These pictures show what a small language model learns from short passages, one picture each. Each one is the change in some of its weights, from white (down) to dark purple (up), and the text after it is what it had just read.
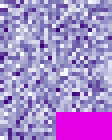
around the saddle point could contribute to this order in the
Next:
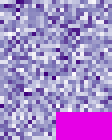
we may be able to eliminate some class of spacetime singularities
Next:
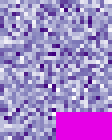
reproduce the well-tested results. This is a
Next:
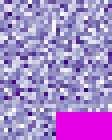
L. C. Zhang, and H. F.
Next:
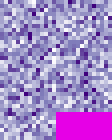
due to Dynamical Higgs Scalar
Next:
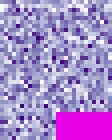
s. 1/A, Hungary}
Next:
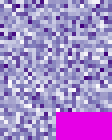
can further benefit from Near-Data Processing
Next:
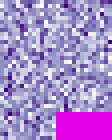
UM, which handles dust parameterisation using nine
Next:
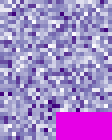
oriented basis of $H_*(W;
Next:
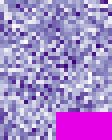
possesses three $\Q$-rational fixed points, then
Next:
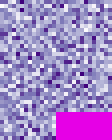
v \end{array} \right] +
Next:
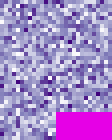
manifold endowed with a codimension $1$ oriented
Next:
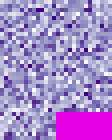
for each of the aspect, FCSN requires
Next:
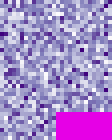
(A term $\sim \mbox{Tr}(
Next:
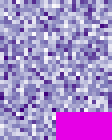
$\mathrm{lift} X$ on $P$,
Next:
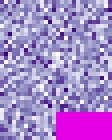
to build electromechanical devices such as
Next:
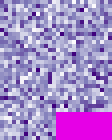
sheaf $p_{X*}(\Pcal_X
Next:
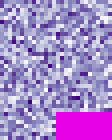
SNR of E2 compared to E1 may result in higher
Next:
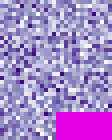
the reference model reach about $25-30\%$ at the
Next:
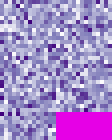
of conditions and names for $\poset_{\al}$
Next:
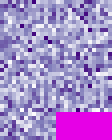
heat fluxes between neighboring agents [7]. When
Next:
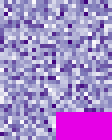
[26]. For the calculation of the total AC
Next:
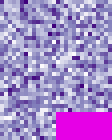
range $(n - k , n]$, which are multiples
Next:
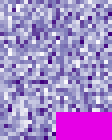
result for the number of survivors and even local
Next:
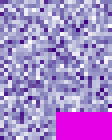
transfers. Notice that, we have an
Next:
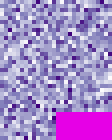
or $c_3$. In the former case,
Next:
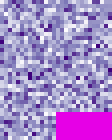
$j$.} This further implies that MPN decision variables
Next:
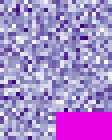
plays a more critical role than the execution time.
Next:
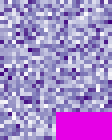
transferring this spectral mode from the common resonator
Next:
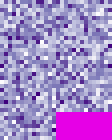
of the $D=4$ Lorentz-harmonic
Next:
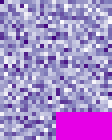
panel) as a function of the redshift for the models
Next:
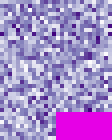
decoder, respectively, with a standard convolution with convolution
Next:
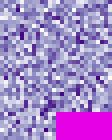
\label{nsw} \\ \omega
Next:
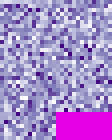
the standard sphere $\mathbb{S}^n$ to the
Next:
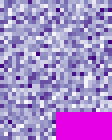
theorem \ref{t7.6} at least the
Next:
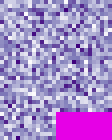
an algebraic eddy viscosity model is employed to ensure
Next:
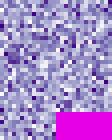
with 16-QAM and SNR $=20$
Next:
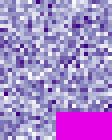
$j$ denote the coordinates of a point. That
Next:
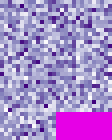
the model results, previously published in Wang et
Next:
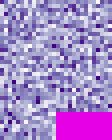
The space $\HC$ carries a
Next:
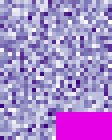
d$. For formal deformations, there is no universal object in
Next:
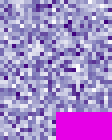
\gamma(t)=\widetilde{\gamma} \circ
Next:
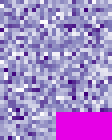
We would like to thank Marc Rieffel for
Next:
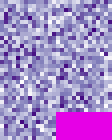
the filtered output matrix $X$. In the remaining part of
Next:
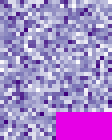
photon-pions produced by p$\gamma$ interaction is
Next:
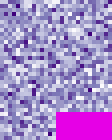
$\square \Delta^2 = 0$. Since we also
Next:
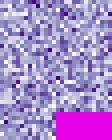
\dprog\ is notably worse,
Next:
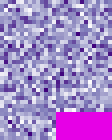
is given through the recursive relation \[ w_{x}
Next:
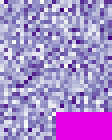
\right )^m a_i X_i +
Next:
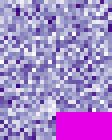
the fact that the $1/x$ behavior of the
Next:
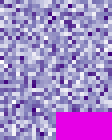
Another observation is that for the chosen integrands the
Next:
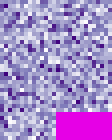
zz}$ in the vertical direction dominates over the other
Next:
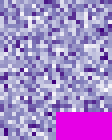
\citenamefont {Lu}, \citenamefont {Wilson},
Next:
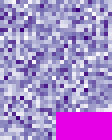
cell presence & Eqs.~\eqref{wrt
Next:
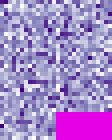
Finally, a necessary and sufficient condition for the coefficients of
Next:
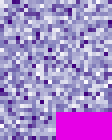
figure) occurs for $l<1/2$. The
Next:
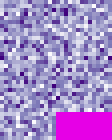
Sun, is well-modeled by the equation for
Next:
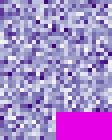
consider $4$ types of topology (PF,
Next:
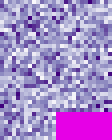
with respect to $t$ with a lower limit of
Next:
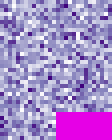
function of redshift from \citet{19beh}
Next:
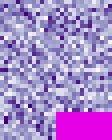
the hypersurface $V(p)$ is isomorphic to
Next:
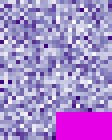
the Fig. 7. Magnitude plots of the
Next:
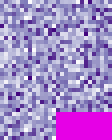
a proof of Theorem \ref{theorem} and Corollary
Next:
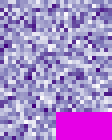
the merged data along with the predicted times of spectroscopic
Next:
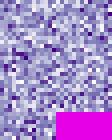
\leq x \leq b$ (strengthened
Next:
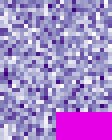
species were in thermal equilibrium above typical temperatures of the order of
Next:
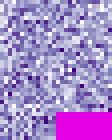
on-time delivery projects would respond more
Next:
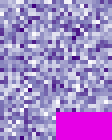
Fig.~\ref{fig:lgtrm}, we show
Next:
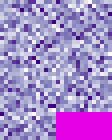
metrics decision support, average precision method, and mean
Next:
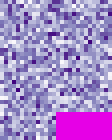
point $p_1$ on the critical manifold. One
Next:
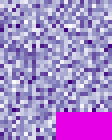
cases that both coherent states picking up no phase
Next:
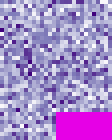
later in the text. Building on this
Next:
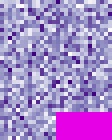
previous section, but also can utilize the polarization
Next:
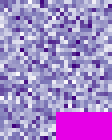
the plane $\langle x, l'\rangle$
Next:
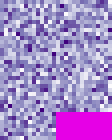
1480. He belonged to the
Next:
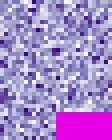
apply the Moore-Penrose inverse of a
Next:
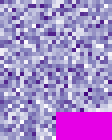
is called {\it the canonical map of $X$}. The
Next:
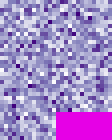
laboratory according to experimental instructions. The red
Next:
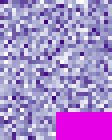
to occupied states, we compare the theoretical features to the
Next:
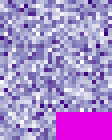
general elementary matrix with only position value 1 in each column and
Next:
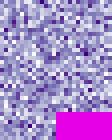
$\mathbf{G}$. Take $\mathcal
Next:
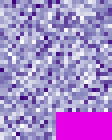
terms of relative error the curves for different response timescales
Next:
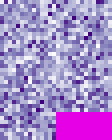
- \varphi (m) \right| \leq C
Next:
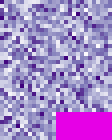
theory of nonlinear filtering. The main result of this
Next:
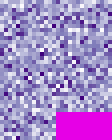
traces of $\mathcal{T},$ that is,
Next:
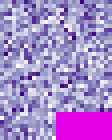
to any bound (circular or eccentric) equatorial
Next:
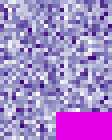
we examine \emph{persona-framed
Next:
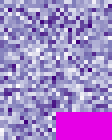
the region of convergence of $\varphi_l(t)$.
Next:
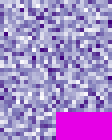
final section we show that there are many Engel
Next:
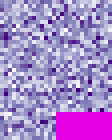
invoke the small transverse size of the $\bar c
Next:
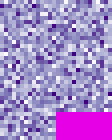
of isoscalar-scalar $ \sigma $-,
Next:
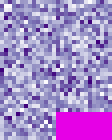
reference for time. However, for papers without a specific
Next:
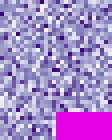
that are connected by an edge in $P$, then we
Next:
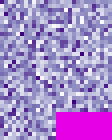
The best constant $C_P$ such that every locally
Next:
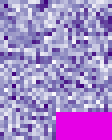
12\,h of the GRRT images of the two
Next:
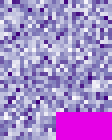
cracking point, it continues to carry
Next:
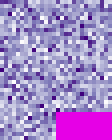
in Fig.~\ref{fig:overview}, employs
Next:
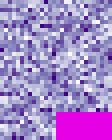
Fig.~\ref{hp_hc} with the
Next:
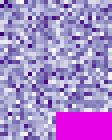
that $|m - r|_{p} \leqslant
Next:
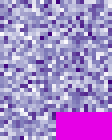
Steen, Yuan, and
